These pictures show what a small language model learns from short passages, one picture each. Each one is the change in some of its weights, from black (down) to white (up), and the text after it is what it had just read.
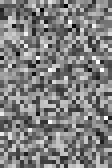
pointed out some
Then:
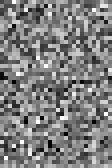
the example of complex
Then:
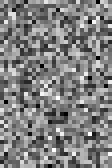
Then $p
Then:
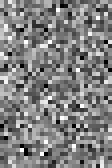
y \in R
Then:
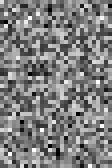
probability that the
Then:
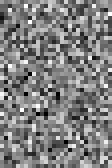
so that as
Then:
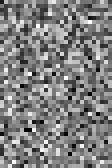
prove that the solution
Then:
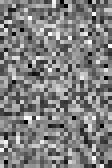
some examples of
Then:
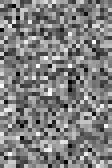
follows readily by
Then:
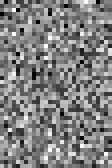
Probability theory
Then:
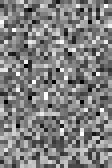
$$ This action extends
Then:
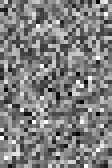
where $a$
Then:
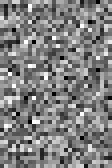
$ & Statement
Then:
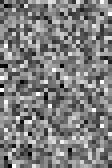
inner product is given
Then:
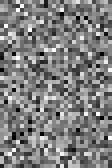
it like a key
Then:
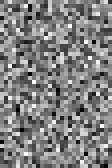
assumed that all the
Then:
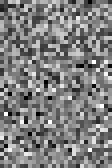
is convex with one
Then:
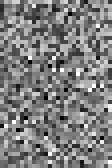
noise on voltage
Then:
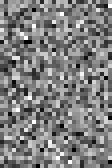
not a function of
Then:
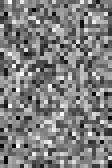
original DDEs,
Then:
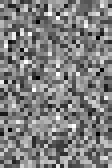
first example of such
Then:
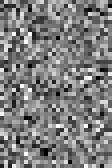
main idea of the
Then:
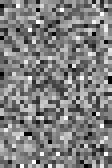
sets. \newblock
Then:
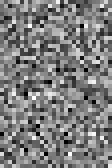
in addressing
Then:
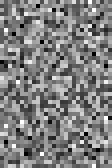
\item state
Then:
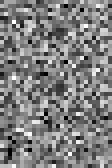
may assume at the
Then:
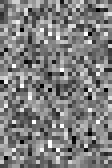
many of the existing
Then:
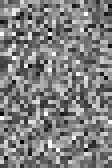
the native space
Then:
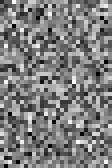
the union of all
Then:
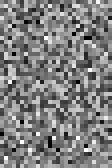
consider the construction
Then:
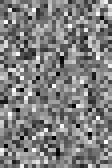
that $\Lunit
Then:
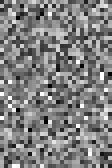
the right-hand
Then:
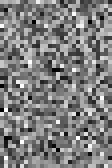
The proof is
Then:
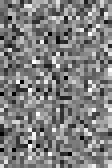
of compact extensions of
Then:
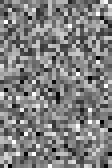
that $u$
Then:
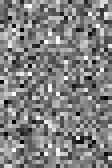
of the defined ratio
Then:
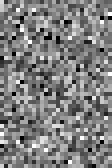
corresponding algorithm is
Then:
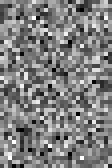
with the norm
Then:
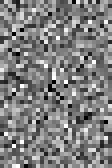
as a map from
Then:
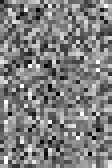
the discrete spaces coincide
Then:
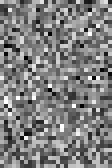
for $\eta$
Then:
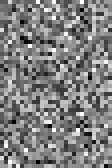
Finally, we can
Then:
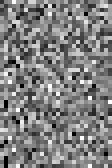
the classical Gaussian curvature
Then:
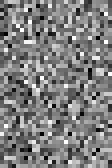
are coloured
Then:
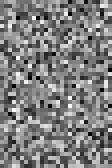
by taking the highest
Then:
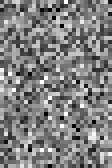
b & c
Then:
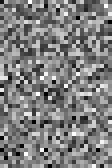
connection $\omega$
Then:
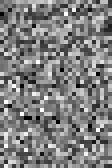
generally, of the
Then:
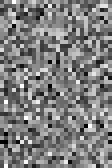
the assumptions of
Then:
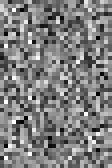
this is not
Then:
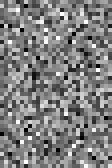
use real-time
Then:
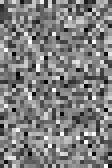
for higher moments.
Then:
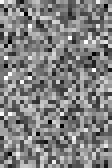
}\cdot \frac
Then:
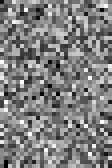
the data are either
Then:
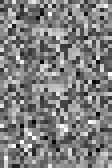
the third line uses
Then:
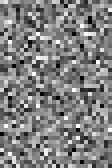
In addition, we
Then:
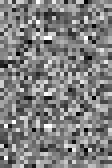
is assumed; we
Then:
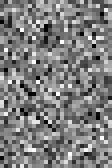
let's review the
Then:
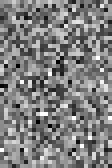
functions in Subsection
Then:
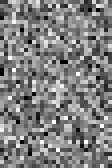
our correction does
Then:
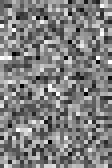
by the least
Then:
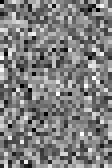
our main results,
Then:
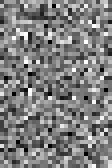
disjoint intervals of continuity
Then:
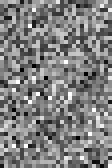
in Section 4.
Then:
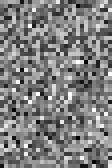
in Section 2.
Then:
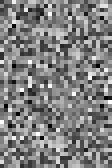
the reconstruction part and
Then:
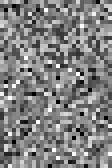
Let $E
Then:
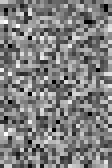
& \cdots &
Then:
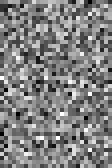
is defined as
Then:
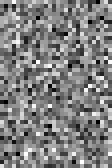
$u$ to
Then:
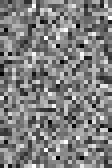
does not branch at
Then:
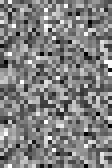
D$ is
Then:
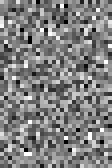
being its principal
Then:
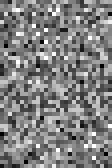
1st input to
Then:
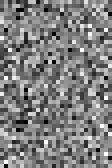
an almost complex
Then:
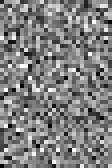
here are the main
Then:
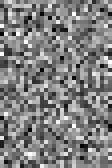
DR strategies that
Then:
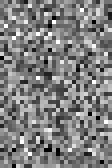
corresponding multiplicity 3 structure
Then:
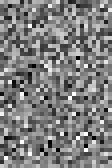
in the proof of
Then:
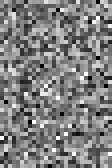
Then $s$
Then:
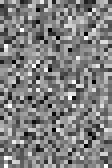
for the Independent
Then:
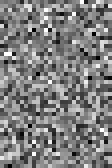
$C$ of
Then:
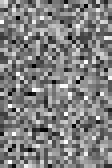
service rate
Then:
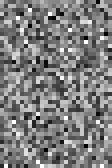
sure convergence}
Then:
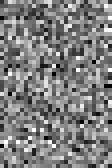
Markov processes with discrete
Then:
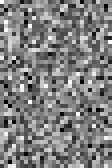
\la \xi
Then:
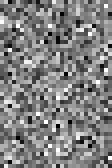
of some strictly
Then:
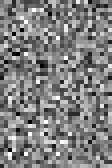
labels as the
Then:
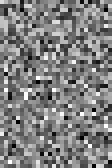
\ee where $
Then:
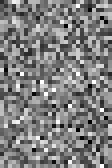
this work on
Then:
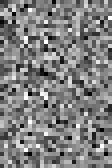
He also showed that
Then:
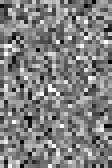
and the volume of
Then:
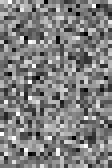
in either group over
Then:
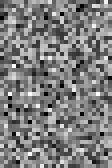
coupled with a
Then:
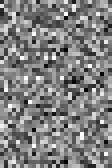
proofs, for
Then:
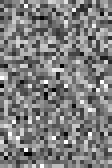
action is always a
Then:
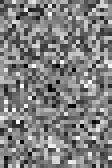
the central limit theorem
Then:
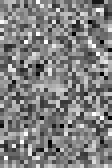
the set $W
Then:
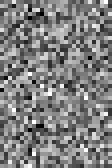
well known that all
